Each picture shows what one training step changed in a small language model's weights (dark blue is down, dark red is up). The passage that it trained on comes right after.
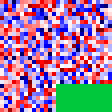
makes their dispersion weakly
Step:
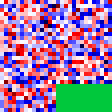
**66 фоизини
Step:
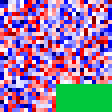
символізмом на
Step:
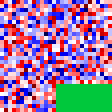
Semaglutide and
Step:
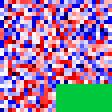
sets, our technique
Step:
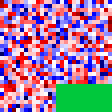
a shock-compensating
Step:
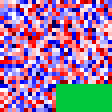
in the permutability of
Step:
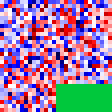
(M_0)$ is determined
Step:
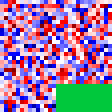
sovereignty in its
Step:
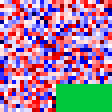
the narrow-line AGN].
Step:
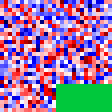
primary cause of radiance
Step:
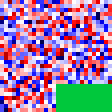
full set of governing equations
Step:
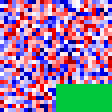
The Drude model for AC
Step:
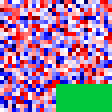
Moreover, to see the
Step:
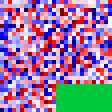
topics they discuss. In their
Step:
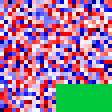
preconceitos e
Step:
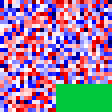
«по одному
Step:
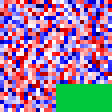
aos seguintes
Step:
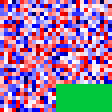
that we used to analyze the real
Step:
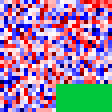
3 kg di CO₂
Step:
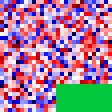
= 15$ neighbours
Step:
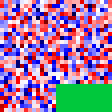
holds that \begin{eqnarray*}
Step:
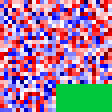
spin Hamiltonians} The
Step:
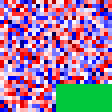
a B1 type in the following
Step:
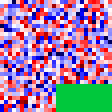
$n$, is polynomial.
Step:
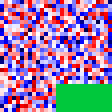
позову про визнання
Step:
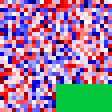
an effective cutoff
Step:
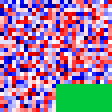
approach to Gaussian
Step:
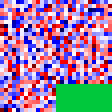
model, the lowest excitation
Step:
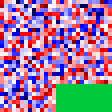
and $\hat{d}$ becomes
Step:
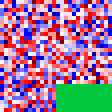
of the intersection between CDMS
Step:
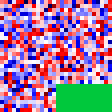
for thermodynamic and
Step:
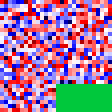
peaks | EDS |
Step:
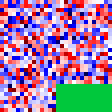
estamos hablando como
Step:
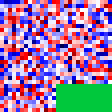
it helped prompt
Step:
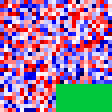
önemli düzeyde
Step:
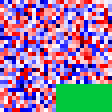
der Lieder, welche im
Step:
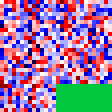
\susic\ QCD.}
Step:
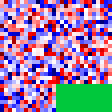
importante. Considerando os
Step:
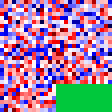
I double log's.
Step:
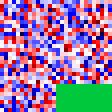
is closely related to
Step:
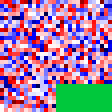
expense of venture capital
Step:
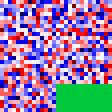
в сплошной
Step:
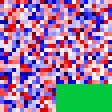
COV | Statistical distribution
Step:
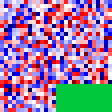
system (quantum-classical),
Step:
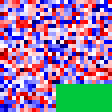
sample S2, plotted as
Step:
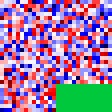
la misère a atteint
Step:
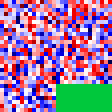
CY volumes, an exact
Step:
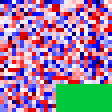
difference of user interactions,
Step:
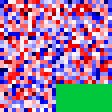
pela disposição das
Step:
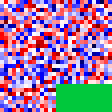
condition (\ref{vanish})
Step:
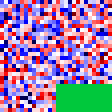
beam and $j^{th}$
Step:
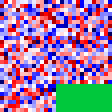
3. GQRX main
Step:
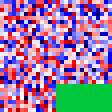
more efficiently using fewer or
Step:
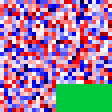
small cells is fixed,
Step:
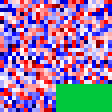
electrons with high efficiency.
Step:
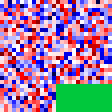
highlight some potential issues with
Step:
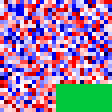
дохода семьи
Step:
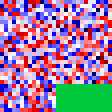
of the lattice sites
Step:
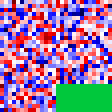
dilaksanakam oleh
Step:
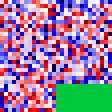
the 1-loop level). The
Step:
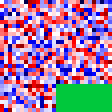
Ar discharge to the one
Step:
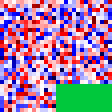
системе ОПС
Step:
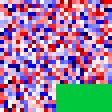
by two-component
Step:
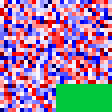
mithilfe von
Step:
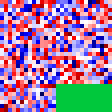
Parti a hésité à
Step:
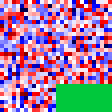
to those from other sources. The
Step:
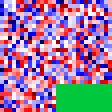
long output sequences,
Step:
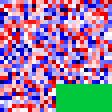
"origin". This
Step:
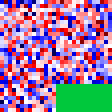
generated in all planes
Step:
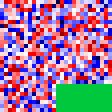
replicable en otras
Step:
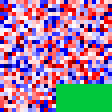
state parameter $\theta=\pi/4$,
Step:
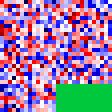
A., Azizbek,
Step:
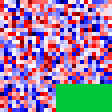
are ``unphysical'' since
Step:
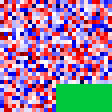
case). This also suggests that
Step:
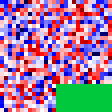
paydo bo'ladigan
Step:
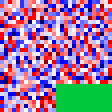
Eq. (4) in the main
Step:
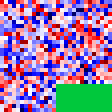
is the basis of row space,
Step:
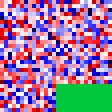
group and 51 and over age
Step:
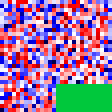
ilícita da verba
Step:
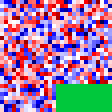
a mature scientific
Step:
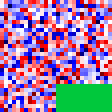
speed by which a small
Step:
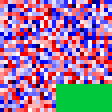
e}_r\partial r$ and
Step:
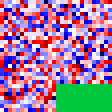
va Orol dengizining
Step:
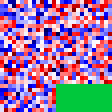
va qon tomirlari
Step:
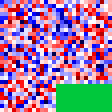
ha diversificado su
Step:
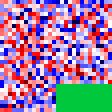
mecânica. O uso
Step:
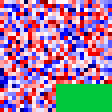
ways, thus resulting in
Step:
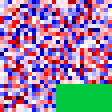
l$, is dimensionless, and
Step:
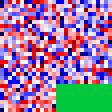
MIPS imaging
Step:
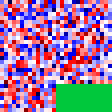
democratization of
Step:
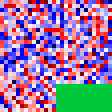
a stable all-perovskite
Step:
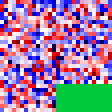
potential employing the shift
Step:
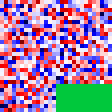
component (CC) analysis was
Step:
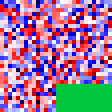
temperature at 60 geometric
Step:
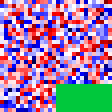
The correspondence of this kind of models
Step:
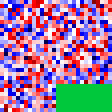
1g 1 comprimido
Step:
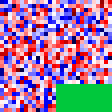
consumption behavior and
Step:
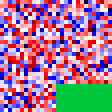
\cite{pw2} and
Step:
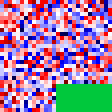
bir sohani ifodalovchi
